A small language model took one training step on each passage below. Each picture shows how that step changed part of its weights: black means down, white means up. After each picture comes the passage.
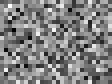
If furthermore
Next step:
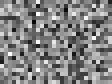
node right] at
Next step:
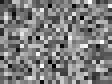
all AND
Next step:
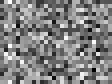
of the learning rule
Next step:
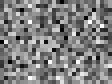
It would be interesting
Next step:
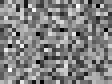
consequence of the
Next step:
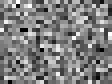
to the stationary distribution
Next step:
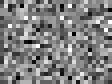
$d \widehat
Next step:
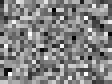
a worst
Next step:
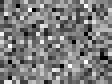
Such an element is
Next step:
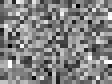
the ratio of orthogonal
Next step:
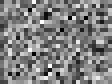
local invariants of
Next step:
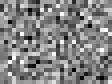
introduce some improved comparison
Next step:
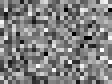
how using this fact
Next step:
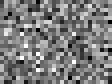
$p,$ which
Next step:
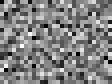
In either case we
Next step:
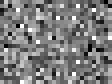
storage and
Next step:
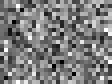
BG type inequality
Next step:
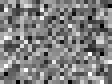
call facets some
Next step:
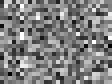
the corresponding representation
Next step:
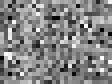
the lightlike
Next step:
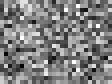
from the definition of
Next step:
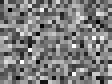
FEM degrees of
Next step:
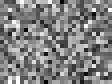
Suppose now that the
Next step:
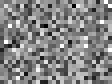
denotes now a continuous
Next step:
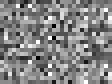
a generic metric
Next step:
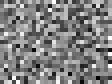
valid pairs modulo each
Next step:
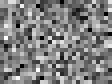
weight\/} of a
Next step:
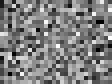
the joint PDF
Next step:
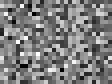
with respect to
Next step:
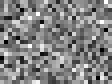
consider a case with
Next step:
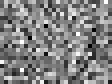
mass is negative,
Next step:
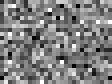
numerical evidence,
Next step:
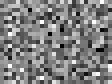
techniques based on stress
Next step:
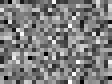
simple root system in
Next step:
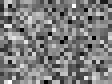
is an idempotent
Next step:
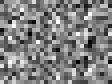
fail due
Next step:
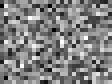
called a {\em
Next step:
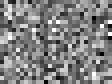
in {\it geodesic
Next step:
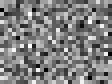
remaining, this
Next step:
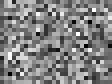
the square faces of
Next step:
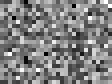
occurrence is represented by
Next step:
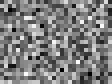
Betti setting for the
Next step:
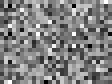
is as follows:
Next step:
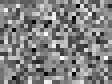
desired contradiction.
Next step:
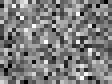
under the assumption
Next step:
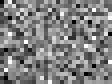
the idempotents
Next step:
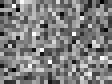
examples arising from the
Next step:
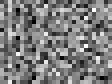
The third term takes
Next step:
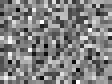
description of the double
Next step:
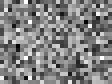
at every point
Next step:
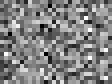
The author is
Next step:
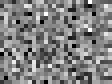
three nodal
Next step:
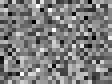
an inverse semigroup
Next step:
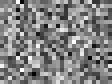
diffeomorphism of order
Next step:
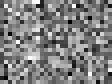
be expressed as the
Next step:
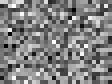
Let $\xi$
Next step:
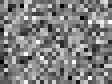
$g \in
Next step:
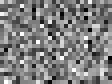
Condition a) has
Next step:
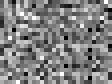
\notin {\bf
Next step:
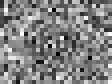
a complex of left
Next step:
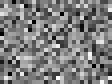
maximal entries in the
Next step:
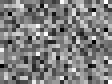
hypothesis, and
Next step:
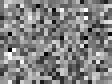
of a knot is
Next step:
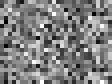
$\beta$ и
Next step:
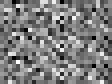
This latter result also
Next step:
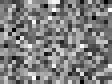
let us consider the
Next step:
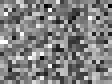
regions; no
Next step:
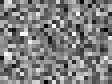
we give the
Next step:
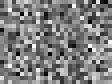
have recovered
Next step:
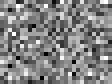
it holds $$
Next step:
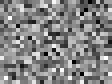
converges to optimal
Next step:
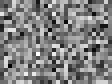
\noindent Note that
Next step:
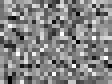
can prove that
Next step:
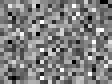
includes SL schemes for
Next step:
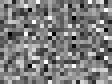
&\geq \alpha
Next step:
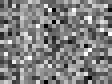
seconds has
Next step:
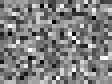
can be found in
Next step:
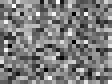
complexes, to the
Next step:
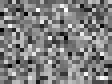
separate paper
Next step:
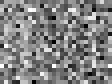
for 8-point
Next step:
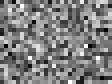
non empty intersections
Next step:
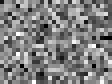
too ``small'',
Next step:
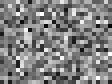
torus in the
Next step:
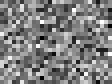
weighted projective space of
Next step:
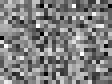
are taken, for
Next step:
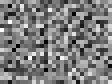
sets. Then,
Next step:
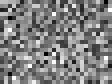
we can write the
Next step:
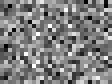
dimension $\le
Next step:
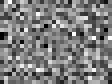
we have the vectors
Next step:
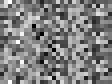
of $\left(
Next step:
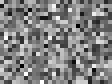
some more complicated problems
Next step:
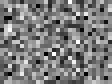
we will use the
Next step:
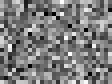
Cayley plane,
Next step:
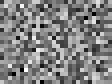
satisfaction of
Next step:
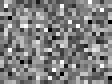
$h$ such
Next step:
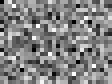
the correction term
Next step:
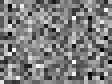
every partial isometry
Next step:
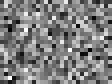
that $W$
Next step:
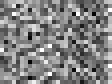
to characterize the optimal
